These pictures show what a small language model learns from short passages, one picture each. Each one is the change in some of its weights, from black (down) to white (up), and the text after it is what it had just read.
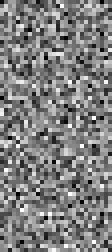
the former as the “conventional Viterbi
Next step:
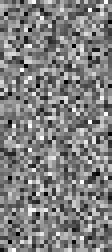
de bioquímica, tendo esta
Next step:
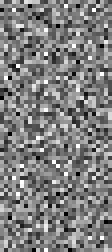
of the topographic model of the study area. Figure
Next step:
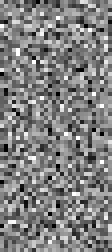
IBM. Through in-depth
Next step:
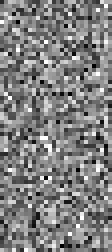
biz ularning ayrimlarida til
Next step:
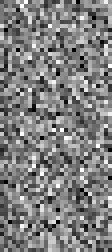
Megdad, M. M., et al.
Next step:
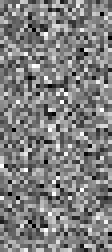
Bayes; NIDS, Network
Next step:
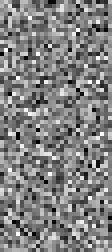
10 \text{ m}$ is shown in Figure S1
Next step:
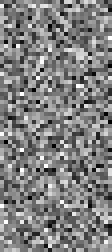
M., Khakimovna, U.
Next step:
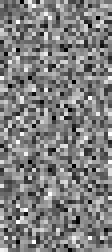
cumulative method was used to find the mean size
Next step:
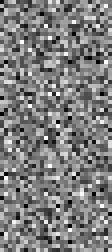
FICHA TÉCNICA
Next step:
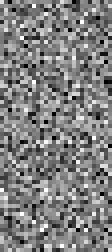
۴ هجری بوده
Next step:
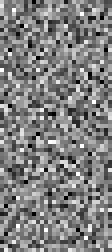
achieving solutions through an individual's strengths
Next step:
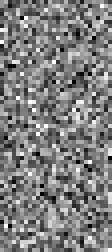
modifia subitement, en cours de
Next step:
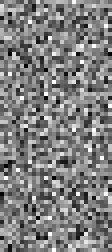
proteinele capsizilor virali,
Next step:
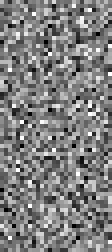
a longer life expectancy. By this,
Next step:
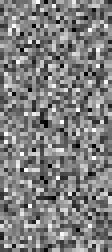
clases humanas lo son porque sean
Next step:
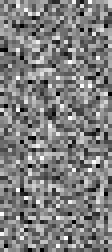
SUMA-EV Suma
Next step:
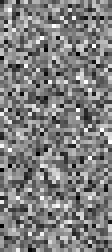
invero, sviluppando
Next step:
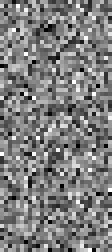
studies focus on: Determining the
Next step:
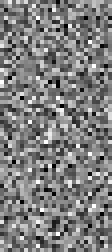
an economic and environmental assessment of a compact
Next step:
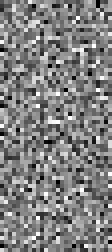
leg. WTS/WS.
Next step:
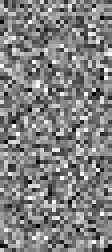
nearly orthogonal bend at the
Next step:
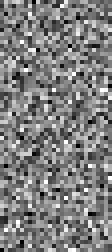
increases in the vermiculite-cement
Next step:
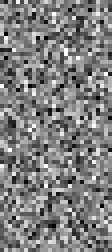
Modellashtirish esa –bilish
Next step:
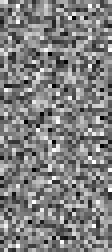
mencakup aspek hukum dan
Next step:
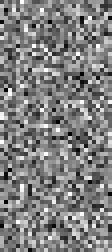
wrinkled and black, remaining
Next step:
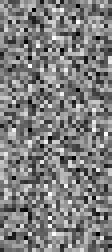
y la interpretación de los datos
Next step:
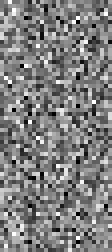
at concentrations by those set for treatment,
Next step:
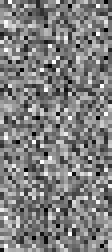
Ірина Ярославівна
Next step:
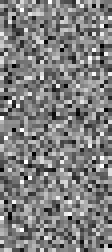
esse projeto ressalta a
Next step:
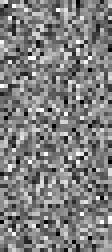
Is there a significant difference in the strategies employed by
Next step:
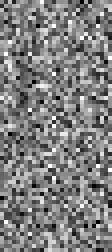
Mazkur maqolada musiqa
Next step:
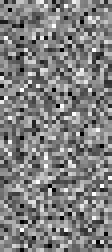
ularning semantik vazifalari
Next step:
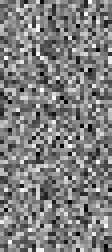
Mean±SEM. Mean with same
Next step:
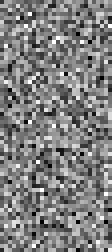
ambiente. 2.2.1 Coleta de
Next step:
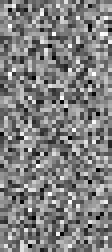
increases with a growing population, more crop
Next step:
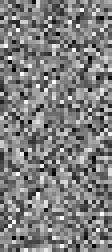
to obtain 50% latency penalty at
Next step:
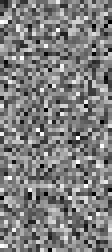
reunión Libertad de religión
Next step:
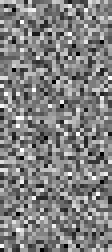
; Membres du Comité de direction :
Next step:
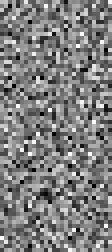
paradigms of teaching foreign
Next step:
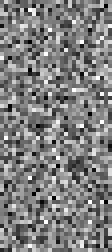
ijtimoiy hamkorlik
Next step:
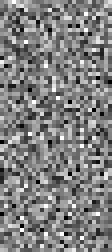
séjour de plusieurs mois à
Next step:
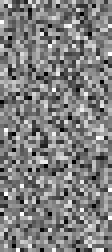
montana* наибольший
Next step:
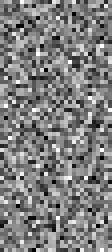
randomized, control trial that a
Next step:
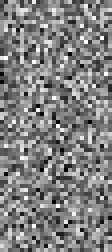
needs to be constructed to get it
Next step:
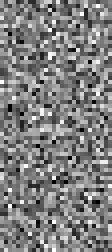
bir fol'klor motivlaridan unumli
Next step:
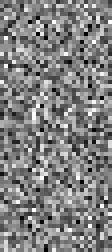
желудок и кишечник).
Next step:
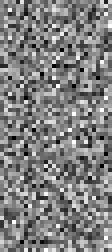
și eficient la resursele
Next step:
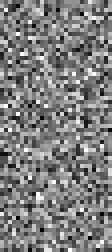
is a developing resistance and suboptimal response
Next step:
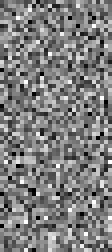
Aliquots of brain homogenates
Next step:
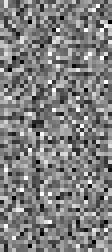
то историческое время
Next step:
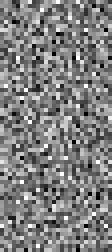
они быстро обогнали ее,
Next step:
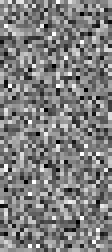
зору дотримується і
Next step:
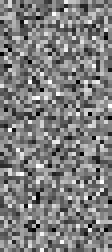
duas funções: a primeira reside em
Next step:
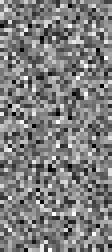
detailed insights into the tactics of science
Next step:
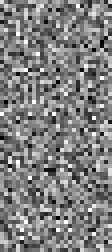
bank. The lower the KAP ratio, the
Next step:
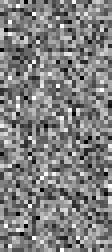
она связана с качеством
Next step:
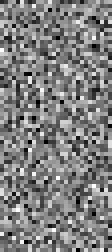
família. Apesar da resistência
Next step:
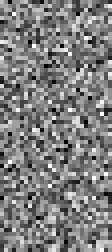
insurance provider and the policy number for the
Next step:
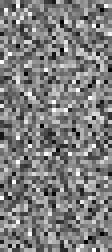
service delivery in the digital era. As
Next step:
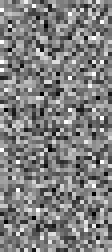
Date (X1) on Fear of
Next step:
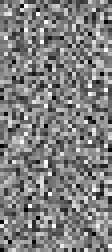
misalnya keterbukaan data,
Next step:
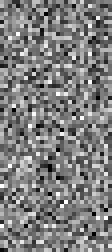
see details for another partition, called
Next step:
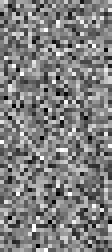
then, a number of variants of Mirai have
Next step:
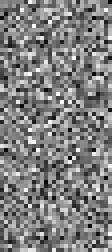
kell, hanem be kell
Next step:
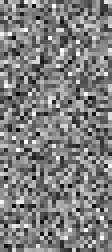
изменениях. Ключевые слова:
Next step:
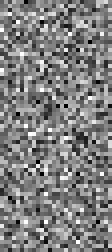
shown, the R2 value is 50.6%,
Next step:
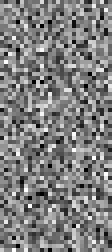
hududdagi qabristonlar
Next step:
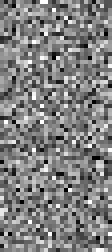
dönemde Buhara'da kale
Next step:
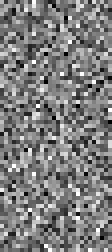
число плоской волны.
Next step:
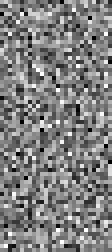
можно только 10 минут.
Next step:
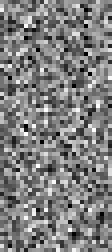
collective ends by expanding human potential and
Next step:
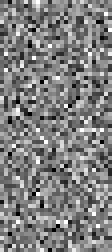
two-way nesting routines of the
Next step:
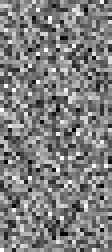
is frequently inserted either at the
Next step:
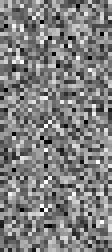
sociocultural, es un campo profesional
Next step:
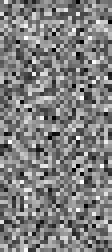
examined not examined Figure 2 Summary of
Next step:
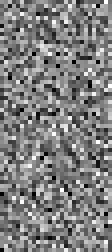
Р. И., Юсупова З.
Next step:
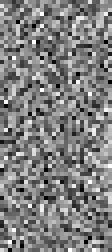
medioambiental a las pertinentes
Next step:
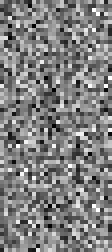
provenance information. - Would the collected information provide
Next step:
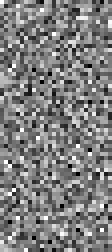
have been carried out to measure the scholarly output
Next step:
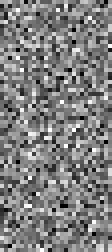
is a genuine Hindu vision of
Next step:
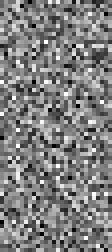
particle (based on E, p) which
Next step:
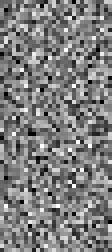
va klass diagrammalaridan
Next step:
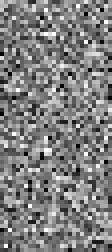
de las políticas públicas, la cual consiste
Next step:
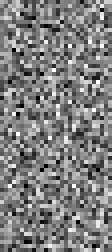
Solomon left Saratoga with
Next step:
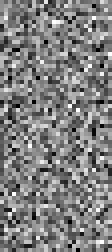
cells and a life threatening disease ;
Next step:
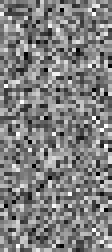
qishloq xo'jaligi
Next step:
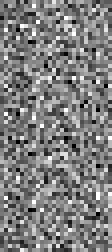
OF THE SCIENCE OF
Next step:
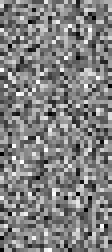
research findings. Although, usually digital
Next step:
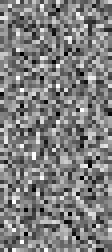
produk cacat, perusahaan
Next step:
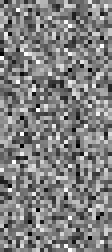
used for the study. The target population for the study
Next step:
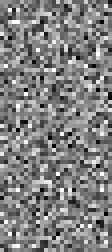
program IBM SPSS 19* (5
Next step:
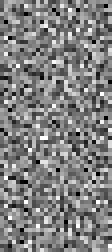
ва табиий захираларнинг
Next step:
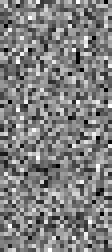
Advisory Services. 4th ed.
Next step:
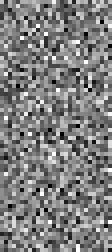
Для проведения испытаний,
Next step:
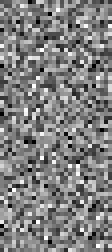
water supply infrastructure. Their
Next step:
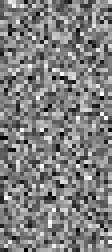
In both environments, students may take an active
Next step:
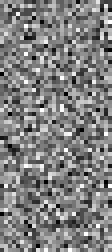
holda jismoniy tarbiya darslari
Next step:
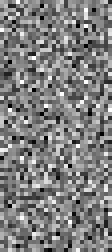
in 2 Early Adopters, covering different levels
